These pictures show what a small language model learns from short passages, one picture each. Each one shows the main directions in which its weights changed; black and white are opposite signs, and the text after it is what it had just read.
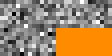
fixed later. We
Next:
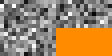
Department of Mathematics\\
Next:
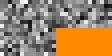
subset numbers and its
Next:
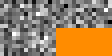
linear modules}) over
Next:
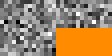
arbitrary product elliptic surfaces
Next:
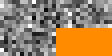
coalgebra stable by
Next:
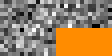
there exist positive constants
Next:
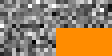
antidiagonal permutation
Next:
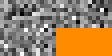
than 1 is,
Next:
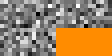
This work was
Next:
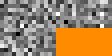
(times the
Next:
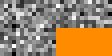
that there are
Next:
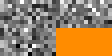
by Liu
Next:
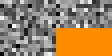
k \le
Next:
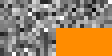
we distinguish the following
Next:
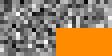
his Theorem 1,
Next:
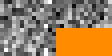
and since the operator
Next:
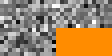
Lebesgue almost all
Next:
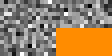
only case in which
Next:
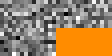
estimated that, as
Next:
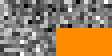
exists for cohomology.
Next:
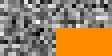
$$ } where
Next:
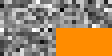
one get \[\langle
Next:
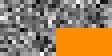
eventually strictly decreasing
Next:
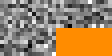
the perspective
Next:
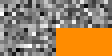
intervenant dans
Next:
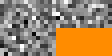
\text{ for
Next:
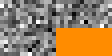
Gluing procedure
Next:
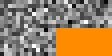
an elliptic curve and
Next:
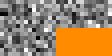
[Ko] we
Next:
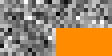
{\bf Theorem}
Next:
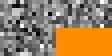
and the theta
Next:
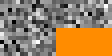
possible to obtain the
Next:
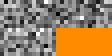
proof is exactly the
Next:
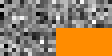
n$, for all
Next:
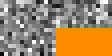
adjoint cohomology of
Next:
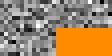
that we still can
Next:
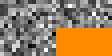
of $D$
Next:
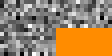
be a metric bundle
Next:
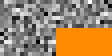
where $T$
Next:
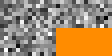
method is based on
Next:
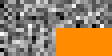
be derived recursively
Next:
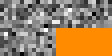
get $Q(
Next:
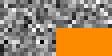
$M$ is
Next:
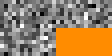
control based on a
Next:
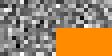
Throughout, ring
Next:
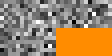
First we investigated some
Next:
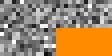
this mismatch
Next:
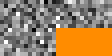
$\Omega$ is
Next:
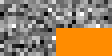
(thick full
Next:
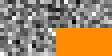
has applications in
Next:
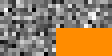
to fault
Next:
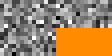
NSF of
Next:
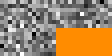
the BGG resolution
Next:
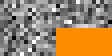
are used to ensure
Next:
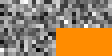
(iv) holds
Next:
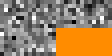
step 3: check
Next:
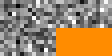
given in Figure
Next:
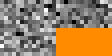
least one vertex for
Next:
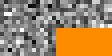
depends only on the
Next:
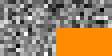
dynamics can be viewed
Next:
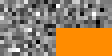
equal to gamma
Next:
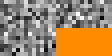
is absorbed
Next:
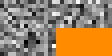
that the vector fields
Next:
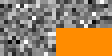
closure systems, we
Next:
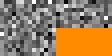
from one to another
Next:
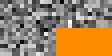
we have proposed a
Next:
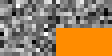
and harmonic, and
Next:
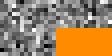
until new information becomes
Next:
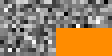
metric on the
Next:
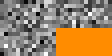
an ample invertible
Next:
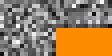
splits as
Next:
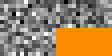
natural unit for the
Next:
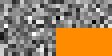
NIC5 of
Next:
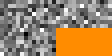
an orbit of the
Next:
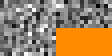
fix one such
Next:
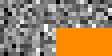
corresponding smooth single valued
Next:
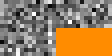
satisfied if the dynamic
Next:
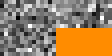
be a proper orthogonal
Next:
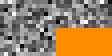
with small boundary,
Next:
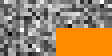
is obtained from a
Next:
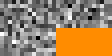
the observations are the
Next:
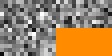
Z $ , then
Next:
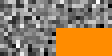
which is in the
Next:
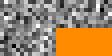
is a commutative diagram
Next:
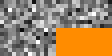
to prove the following
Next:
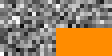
presents the models of
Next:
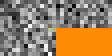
We now describe the
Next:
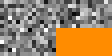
lemma and the stability
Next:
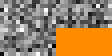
largest} random compact
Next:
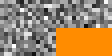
most striking
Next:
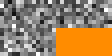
update from
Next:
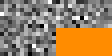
(as in
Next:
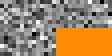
that we have a
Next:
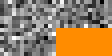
and quite recently by
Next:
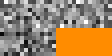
is the fact that
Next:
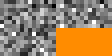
all problem variables whose
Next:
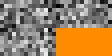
noncommutative Poisson
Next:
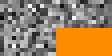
existence of sparse
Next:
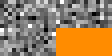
be studied with
